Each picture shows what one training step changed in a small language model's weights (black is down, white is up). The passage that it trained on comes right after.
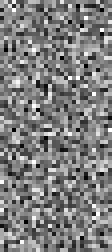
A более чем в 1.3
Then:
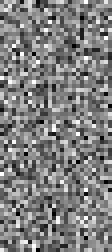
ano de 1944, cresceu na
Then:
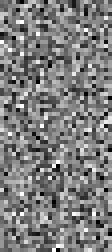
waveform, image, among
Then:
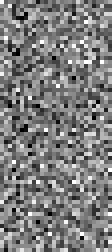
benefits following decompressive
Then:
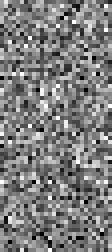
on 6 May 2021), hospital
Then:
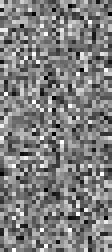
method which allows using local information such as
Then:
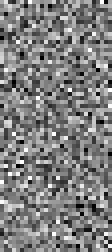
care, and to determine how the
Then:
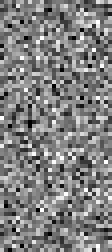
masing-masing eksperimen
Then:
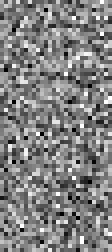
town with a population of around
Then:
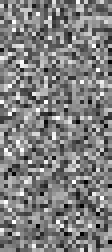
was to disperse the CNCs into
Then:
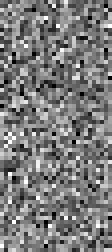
do roteiro, envolvendo a
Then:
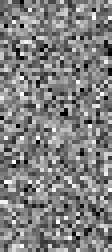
from plant to fungi, and C cost
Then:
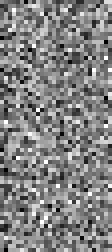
Diet Unbalanced Diet A
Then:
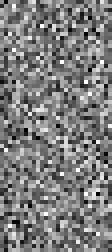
or the RE model is more appropriate for
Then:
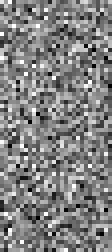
a Rússia e depende
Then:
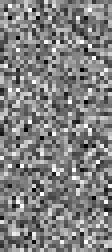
argued that EU-Russian
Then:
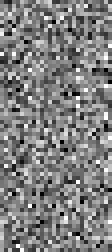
создают различную
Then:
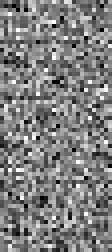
не перевищують 7 %
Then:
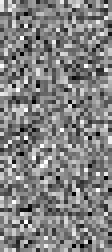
Istalgan davlatni tezlikda
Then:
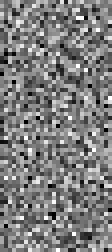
(% of sample region population,
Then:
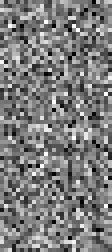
носителем божественного
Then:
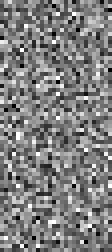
doença mental entre os profissionais,
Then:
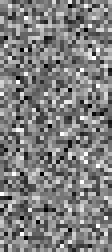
of specifications encompassing the
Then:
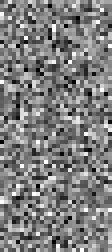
angiogenesis: causes,
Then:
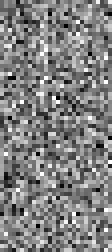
animal protein sources, even
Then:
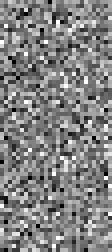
: Investigation R : Resources D
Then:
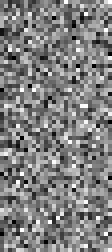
играют три основных вида
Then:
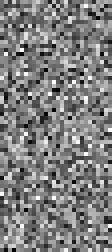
mentioned above, the teacher performance
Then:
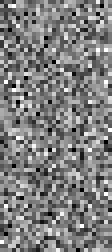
government sectors, including education.
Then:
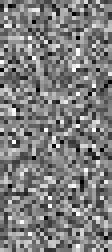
in conjunction with Aspiration 6,
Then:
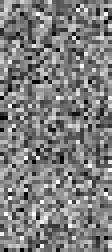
unavailable in peripheral regions of
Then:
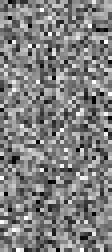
exclusión: no era sólo
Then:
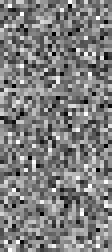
allowed coverage of up to 185
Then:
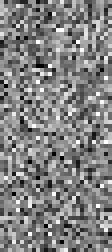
umuman belgilanmaganligi
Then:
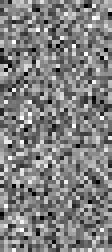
the Earth's ecosystems."
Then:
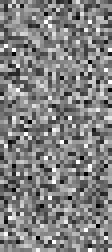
in the United States from 2009 to
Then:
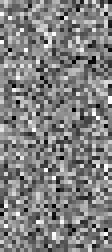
governed by their composition and
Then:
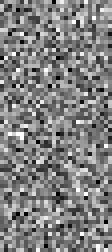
same soils but under 0.2
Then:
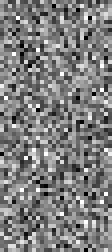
CIPPM, Bournemouth
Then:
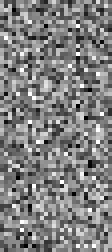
of radon to the indoor air.
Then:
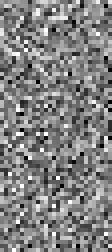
the nucleus area, and
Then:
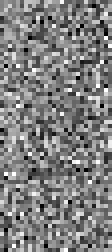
*Adv. Agron.*,
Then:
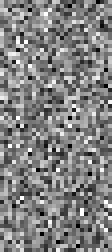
to understand the political agenda of
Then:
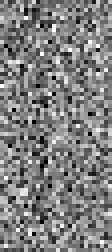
o‘rnidan turdi.
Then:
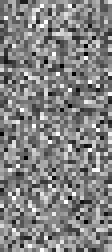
0.003 Personal Drug**
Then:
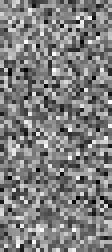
pool is represented by two Canadian
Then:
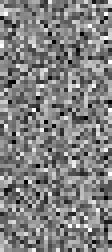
d'un élevage en filière
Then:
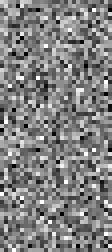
time of their receipt, and during
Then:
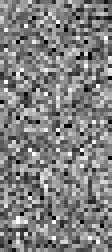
máyek. Quwattı
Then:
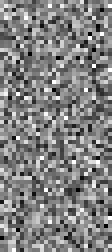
preparadas para este papel son
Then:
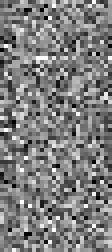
وجود خارجي
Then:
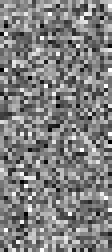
structural and carbon steels is
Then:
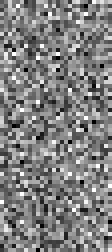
and dried. The conversion rate of
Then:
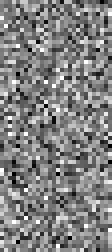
not only provides automatically generated
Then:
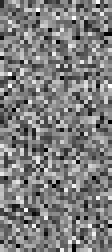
leadership was an incentive for me to
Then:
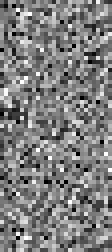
від сіл. Крім
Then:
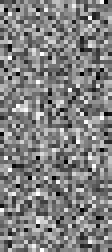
plays like As You Like It.
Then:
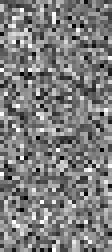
out by disciplinary Central
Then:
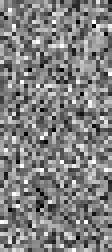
and economic growth nexus:
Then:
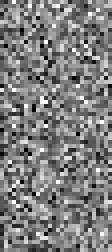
ulanish – uzluksiz va
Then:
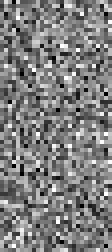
because giving tourists the
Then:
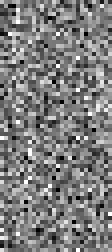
management: what is the theory?
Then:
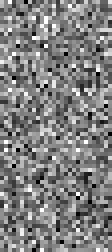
following inequalities will hold:
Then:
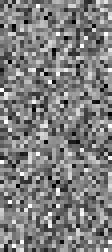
agent analyzes many of the
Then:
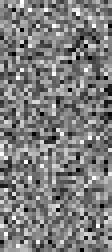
An experimental approach was used. The sample
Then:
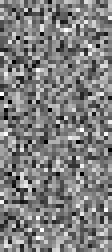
de garantir que les modifications
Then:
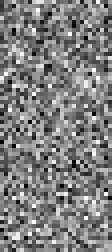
is adjusted depending on
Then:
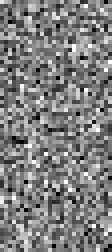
кордоном; іноземний
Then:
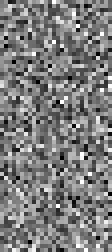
by 0.15dB at a FER of
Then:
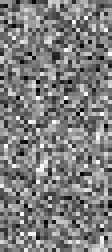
uma questão central (ou
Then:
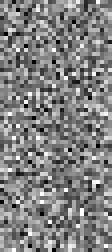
Oral poetry of the early
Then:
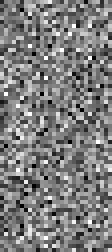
the public interest. Transparency is an
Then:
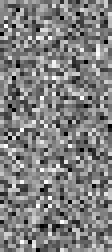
153 No studies have to date
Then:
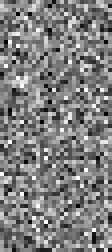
de recursos naturais. Nesse
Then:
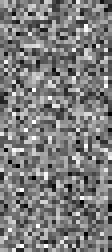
se comporte de uma determinada forma,
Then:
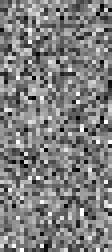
supportive of their desire for an elective
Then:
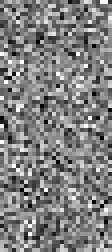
this answer: Region:
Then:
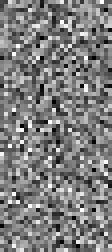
with the system suggest that this interaction,
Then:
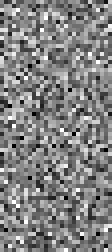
als wissenschaftlich
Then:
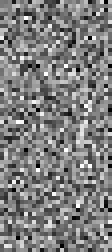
Resumen El presente artículo
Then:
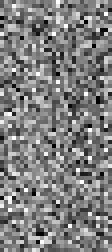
yolg‘izlik tez-tez
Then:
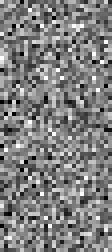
fikrlash qobiliyatini
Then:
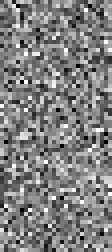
mazmunini tahlil qilish
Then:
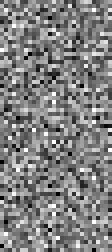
tengo mucho ego. Soy
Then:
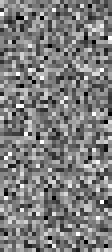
Accordingly, patients were
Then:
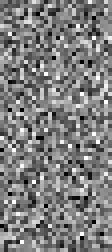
Adabiyotlar: 1.
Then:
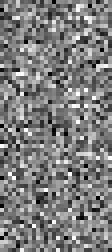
para pacientes con COVID-19,
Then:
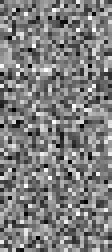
Żbiki 45,
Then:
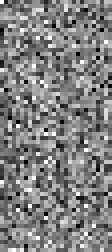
о БСП однородного
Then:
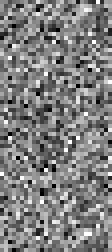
Pe versanții înguști
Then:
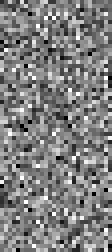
dos conceitos matemáticos.
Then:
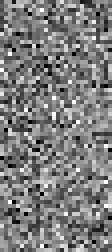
sitotoksik faolligini
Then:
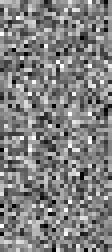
и синонимией ©
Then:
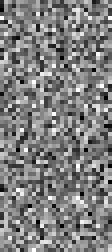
pg/ml. Thus, when
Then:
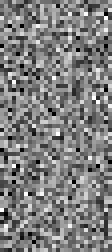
Har bir ijodiy ish tugab
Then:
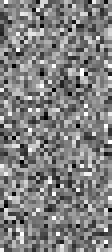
that would offer meaningful explanations
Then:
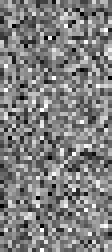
no mercado de trabalho formal
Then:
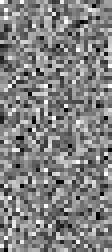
deze reserve daartoe
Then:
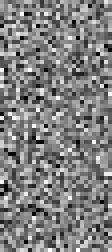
biz ijodkor yoshlar
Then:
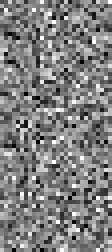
для повышения его
